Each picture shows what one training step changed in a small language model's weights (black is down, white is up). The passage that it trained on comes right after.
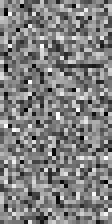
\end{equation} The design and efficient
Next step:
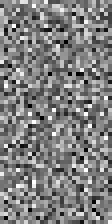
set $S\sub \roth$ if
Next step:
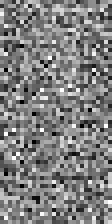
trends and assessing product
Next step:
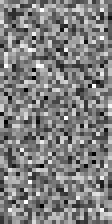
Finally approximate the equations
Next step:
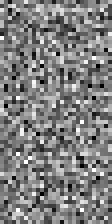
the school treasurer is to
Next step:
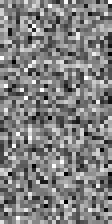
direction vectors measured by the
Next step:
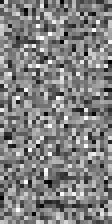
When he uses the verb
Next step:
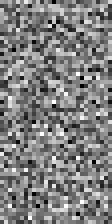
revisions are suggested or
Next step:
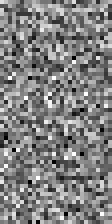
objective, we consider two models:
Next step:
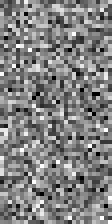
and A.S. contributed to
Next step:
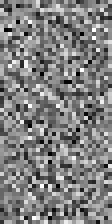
on a generic hypersurface
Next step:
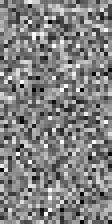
delay, let us consider a
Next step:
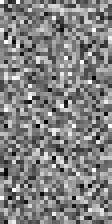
well-being. Traditional
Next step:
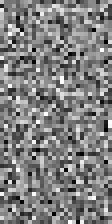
is the state, $\bmu \in
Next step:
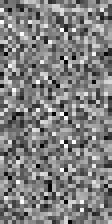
whenever $\varphi(x^*x)$ is
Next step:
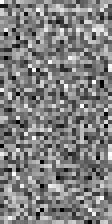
of the previous studies used WHO
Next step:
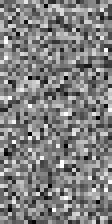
that if $g=2$ than the
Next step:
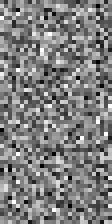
Analyzing the average values
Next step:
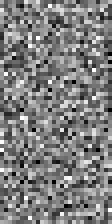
with Theorem \ref{t1} and the
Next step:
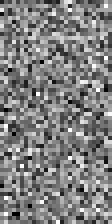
and explain the L-DQN
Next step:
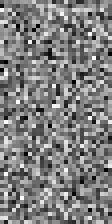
$K'<\theta$. This together
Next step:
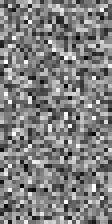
distant objects clearly 0.8
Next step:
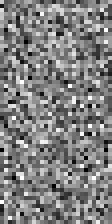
is sufficiently small, i.e.,
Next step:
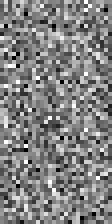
$c$ (bottom) using
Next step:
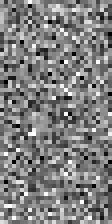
drug powder (5.0
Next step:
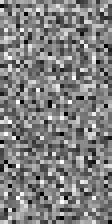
of dimension $d \ge 2$ the following
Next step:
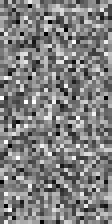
dushti*, ultimately
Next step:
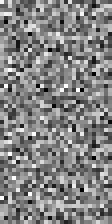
deduced for the presence of
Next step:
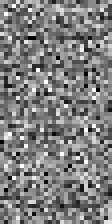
safety of community members and
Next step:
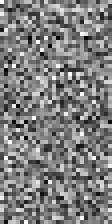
analysis for C and H were also obtained. The
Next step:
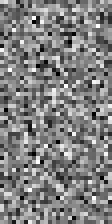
In the asymptotically
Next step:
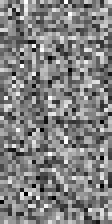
In the pioneering papers
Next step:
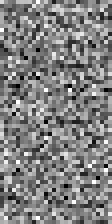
estimates and their applications. In the
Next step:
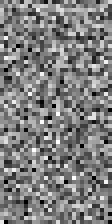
E.L.; Cirilli,
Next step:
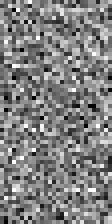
details**⁹ -
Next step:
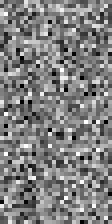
s\right) \text{d}%
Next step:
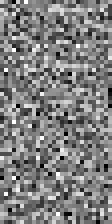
be chosen on any radius
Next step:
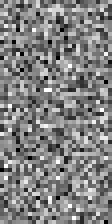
to have antitumor effects
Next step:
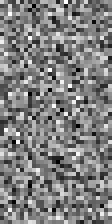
tubes with the emulgel
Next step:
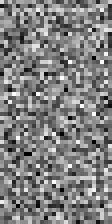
of course be important information for an
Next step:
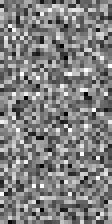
is unlike most of the optimistic
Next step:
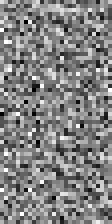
multiple correlation coefficient
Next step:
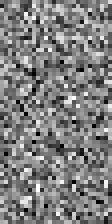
Mathematics, Statistics and
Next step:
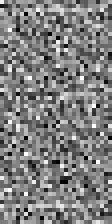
of the sheaf of relative
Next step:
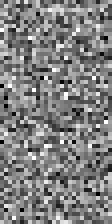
to meet immediate needs and
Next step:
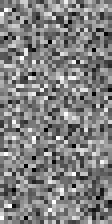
(4IWM). A highly
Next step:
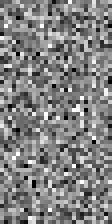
$f_k$. From now on we
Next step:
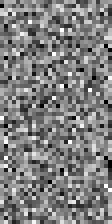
; \alpha_0)$ for some
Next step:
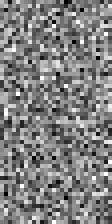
Northern Ireland,
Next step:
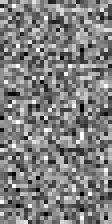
this section, we shall use the results obtained
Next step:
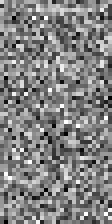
a toolkit for automatic
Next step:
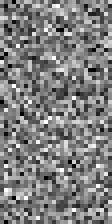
adolescents and their support
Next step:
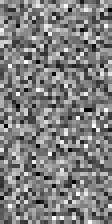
clinical outcomes in those with
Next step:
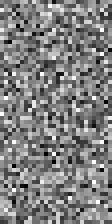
$\mathbb{F}_n$ it follows
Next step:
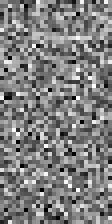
their developers: numerous
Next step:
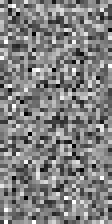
the certificate policy as
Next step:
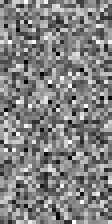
by the Project Managers. Figure
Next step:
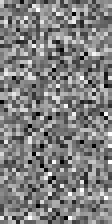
Kuznetsov's trace
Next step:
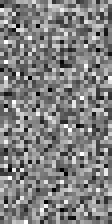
$n\geq 2$, with ${\mathcal
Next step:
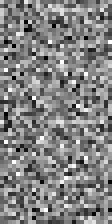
within the SNS are resolved
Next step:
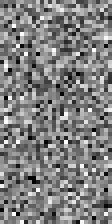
(\bs z,\bs t) \mapsto
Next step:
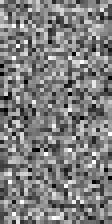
explicit learning conditions lead to more
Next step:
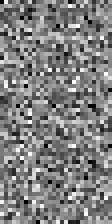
devices like laptops and
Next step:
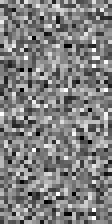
raw materials, and penetration
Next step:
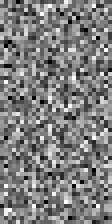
O(-D)$ with $D$ as
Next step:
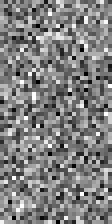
LinkSmart Web Services
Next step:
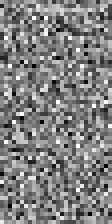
achieved on DB10,
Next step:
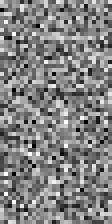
vertices and the vertices are connected to
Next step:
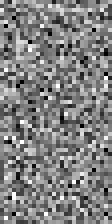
any time point $t\in \T$.
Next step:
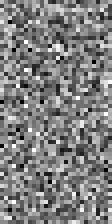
we conclude the proof. 4. This is
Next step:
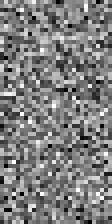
NSY, Endo R,
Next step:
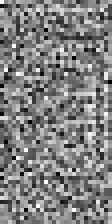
of individual bases across
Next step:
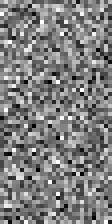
AD, copy of a cult
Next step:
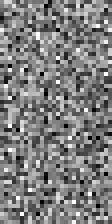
Karnak Café is set
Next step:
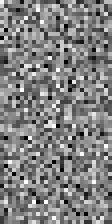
Karakul sheep farming
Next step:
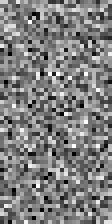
case when $\A$ is in the class
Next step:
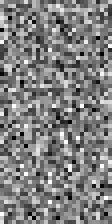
differential expression in microarray
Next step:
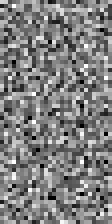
this context, we recently
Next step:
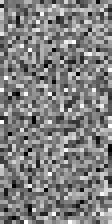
is proper circular-arc since all
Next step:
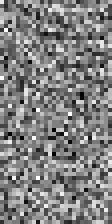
must not only have sufficient theoretical
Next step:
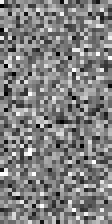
of Uttar Pradesh.
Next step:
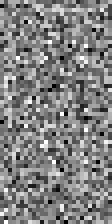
at any other $\hat{\beta}^j$
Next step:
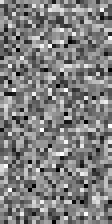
associated with these transformations.
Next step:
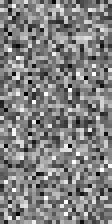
the class of nonsingular Toeplitz
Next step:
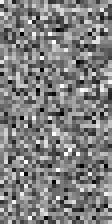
paper is an attempt to
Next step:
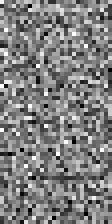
context about site owners and
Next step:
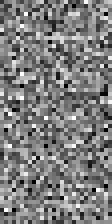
inadequate block. This
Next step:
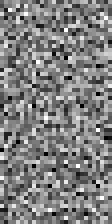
synergetic approach there are created
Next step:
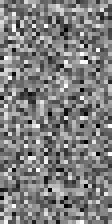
looking for only 6 dB
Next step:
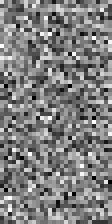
model for the establishment and
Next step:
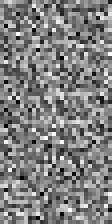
space. If for any two points $a$
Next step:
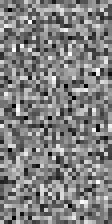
data presented in this study will be
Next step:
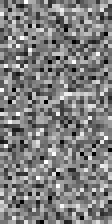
from a finite case to an infinite
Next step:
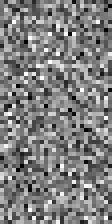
Wriggers-2006}, the
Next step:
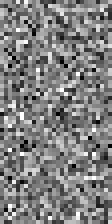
g_{\text{elect}}$. As
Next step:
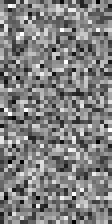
patients. Furthermore it can lead
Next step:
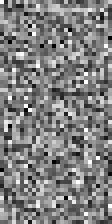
between poetic language and the
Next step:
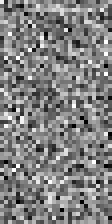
between node $i$ and $j$.
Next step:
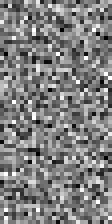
phosphate and calcium
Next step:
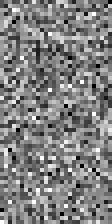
vibronically dressed
